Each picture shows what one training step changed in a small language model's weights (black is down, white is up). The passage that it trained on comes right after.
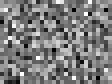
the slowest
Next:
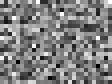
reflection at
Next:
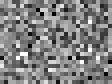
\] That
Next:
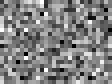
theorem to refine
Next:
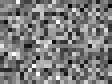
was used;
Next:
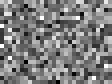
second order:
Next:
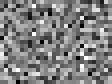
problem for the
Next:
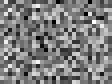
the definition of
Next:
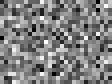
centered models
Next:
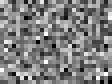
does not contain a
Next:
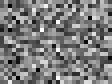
a point from a
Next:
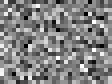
the existence of a
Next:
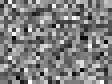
over arrows in
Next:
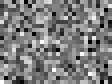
then $|\sum
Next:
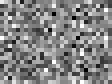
Jordan form),
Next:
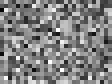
least one of the
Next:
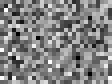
consider rate of
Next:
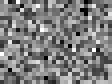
of the moment
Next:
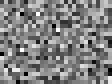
with the first
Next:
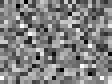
$$ for the pair
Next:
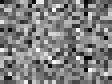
proof of Lemma
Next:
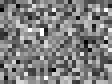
framework to model
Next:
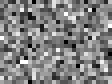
class there are at
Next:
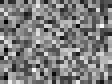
$\epsilon$ be
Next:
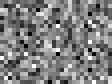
We thus obtain from
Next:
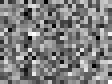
$d$ for
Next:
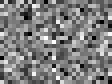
is $N$
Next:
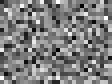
a fixed inverse image
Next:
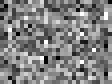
superlinear function to
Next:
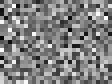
small value, were
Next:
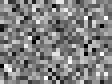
we glue two
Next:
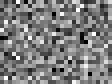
subset of a topological
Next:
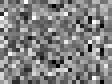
\infty$} the
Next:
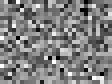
of the form
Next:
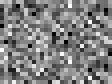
Hence we have defined
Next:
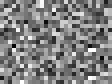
explicit space representation of
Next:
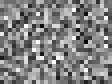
The proof is
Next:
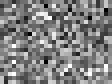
classical techniques such
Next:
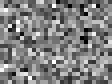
of a sequence
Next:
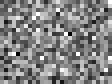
be upper bounded by
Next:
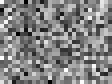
passes through the
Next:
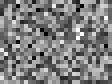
representation given by
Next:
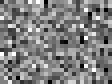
to be abelian from
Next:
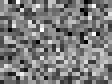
of a point
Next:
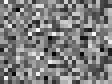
that for any
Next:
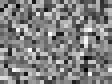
term of the
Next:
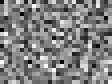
in $G$
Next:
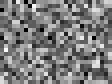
functions defined on the
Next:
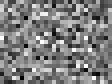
the subsequent
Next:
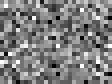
& \subset
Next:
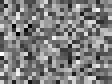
Gauss equation that
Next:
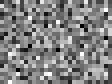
already known. For
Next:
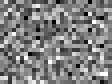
the distribution of
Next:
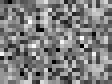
Such an
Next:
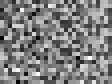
design of the
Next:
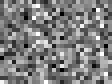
$E$ such
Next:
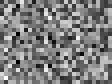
assumption on the
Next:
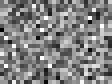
as required.
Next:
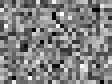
3)$, has two
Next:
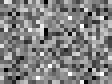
to divide up
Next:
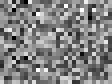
realized via this
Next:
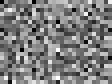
a choice of
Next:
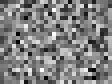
case, similarly
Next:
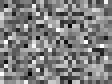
method as the addition
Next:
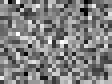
of the paper can
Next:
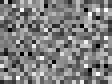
to which we
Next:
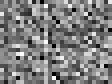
a little
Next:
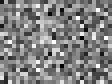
E$ and
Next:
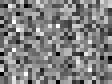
now rewrite
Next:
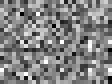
with respect to a
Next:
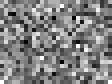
$S'$ have
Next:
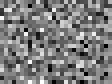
previous expression for
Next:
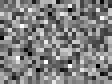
larger space
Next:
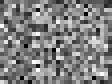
the block matrices
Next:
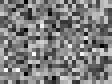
for the real
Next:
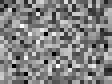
connection with our
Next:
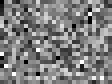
covariant time
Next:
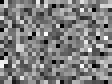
N \to
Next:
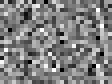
$z$ is
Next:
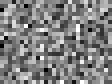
other. Let if
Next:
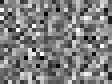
of Y onto
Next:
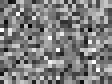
which yield
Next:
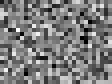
of the tame
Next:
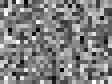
call the {\it
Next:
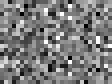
\cX$, where
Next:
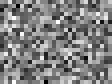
frequency modulated
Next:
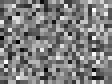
given continuous, positive
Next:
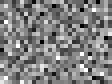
I$. The following
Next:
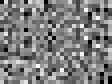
to $\D
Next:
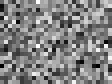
Combining all
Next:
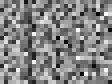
equations leads to
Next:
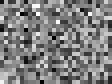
and $\NN$
